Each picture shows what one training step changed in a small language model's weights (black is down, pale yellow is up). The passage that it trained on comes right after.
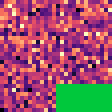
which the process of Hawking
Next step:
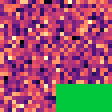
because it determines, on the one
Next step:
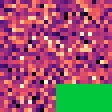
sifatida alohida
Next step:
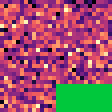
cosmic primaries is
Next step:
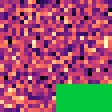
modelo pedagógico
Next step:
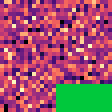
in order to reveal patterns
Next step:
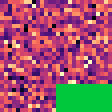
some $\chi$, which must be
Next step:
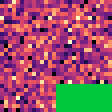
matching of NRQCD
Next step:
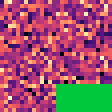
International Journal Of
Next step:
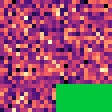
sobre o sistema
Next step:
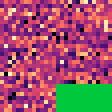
the resources. This task
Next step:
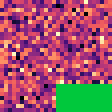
distribution more uniform.
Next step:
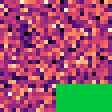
can be easily seen from our
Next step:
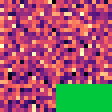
2012 Relationship between KM
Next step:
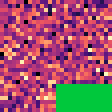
of quantum mechanics is based on the
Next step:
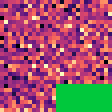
remote aviation services that
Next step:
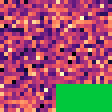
No of connections of the
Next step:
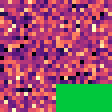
To nip unethical
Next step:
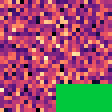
are compared in various aspects
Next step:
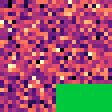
do not look as diverse as
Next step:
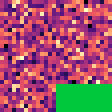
xotin-qizlar va
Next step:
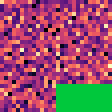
decia: Glorioso
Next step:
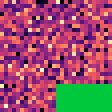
from the analysis of the $\delta$
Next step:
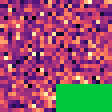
sem queixas. A dosagem
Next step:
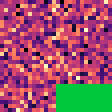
nor for the case of a pure
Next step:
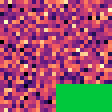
von Gasnetzen
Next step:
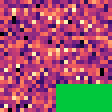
processes. For example, the
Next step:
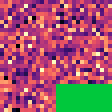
já ouviu falar
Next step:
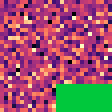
some exceptional projects
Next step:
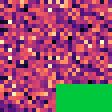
e 0,36 trips por
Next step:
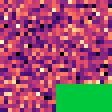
were collected from the studied
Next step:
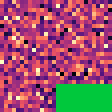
$|\cdot|$ is the
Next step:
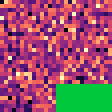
to severe problems of
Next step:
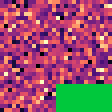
form of the IETF
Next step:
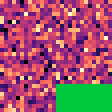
be seen in the lesson in
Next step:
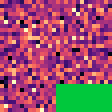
gravitatorio. Sobre
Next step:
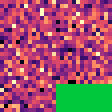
o'ziga xos
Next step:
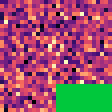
valuable information for flood
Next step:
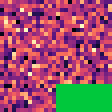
h with cell proliferation
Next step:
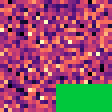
K.; Aamand, J.,
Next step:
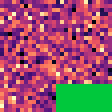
Ph.D. from VTU,
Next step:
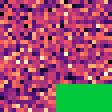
sub-millimeter regime
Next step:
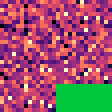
The fracture surface of
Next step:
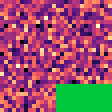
Todas ofrecen la
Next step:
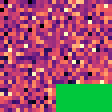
не входящих в
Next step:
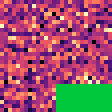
present paper the review of
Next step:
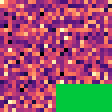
the work of nurses may be more
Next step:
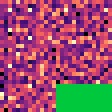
Noviarni, N., &
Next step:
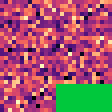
erzielt werden und
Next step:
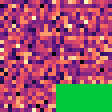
heavy metals were 2–5
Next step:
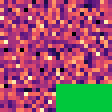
and respectful citizens in
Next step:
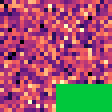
товара на рынки,
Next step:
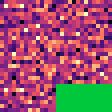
improve the robustness of the
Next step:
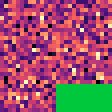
of peoples, the number of
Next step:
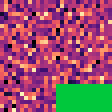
qoidalar faqat
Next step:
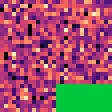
reconstruction of invisible
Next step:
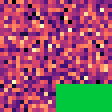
who presented cervical
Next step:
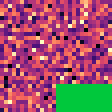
was positioned over the core and
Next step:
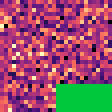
ordered in descending
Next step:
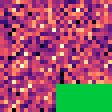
aniqligiga mualliflar
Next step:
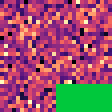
by most of the characters signifies
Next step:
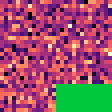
presentan los coeficientes de
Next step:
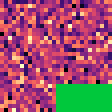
solution of the pairing problem based
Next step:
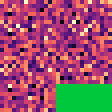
voorkeur binnen
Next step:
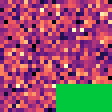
Orol dengizi
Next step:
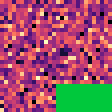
deeper understanding so
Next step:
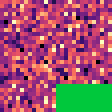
milliy iqtisodiy
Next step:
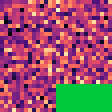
pele humana, foram
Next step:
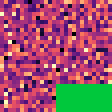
and depth of respiration.
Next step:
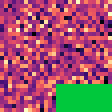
addition of beetroot
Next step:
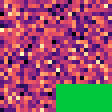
yillik quyosh
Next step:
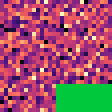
open circuit voltage
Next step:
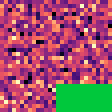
longer labor time that
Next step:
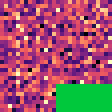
of the dipole. As such,
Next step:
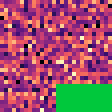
where the initial focus is on
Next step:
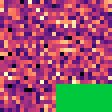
ECO = \angle ACO
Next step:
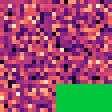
cable de conexión se
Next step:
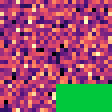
matrimonio se transforma
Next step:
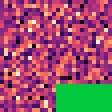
used edge colors, $w
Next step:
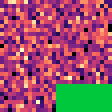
ҳам баён
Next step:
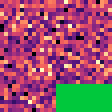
uchun sintaktik
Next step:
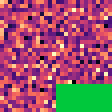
thread increases from has an
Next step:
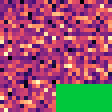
strain gradient effect with
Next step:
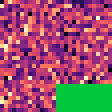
to less severe} \\
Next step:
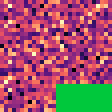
Process-based models are
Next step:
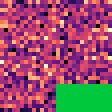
datasets to detect the
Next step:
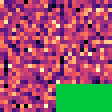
interacting with molecular
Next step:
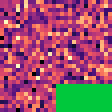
expressões faciais,
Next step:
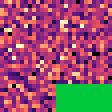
parental compounds of
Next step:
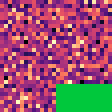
bounds on operators from the
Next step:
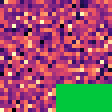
solution of the fractional
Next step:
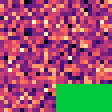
next step of the research
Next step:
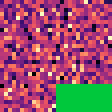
from Flatiron Health
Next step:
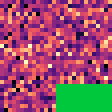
the number of wall layers of
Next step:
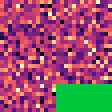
tracer bias has to be
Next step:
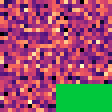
structure. The insets show the
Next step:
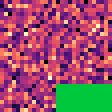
mientras los resortes del
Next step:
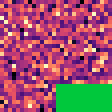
inter-point interactions makes
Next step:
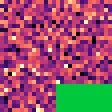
be denoted by $P =
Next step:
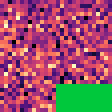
tradeoff parameters.
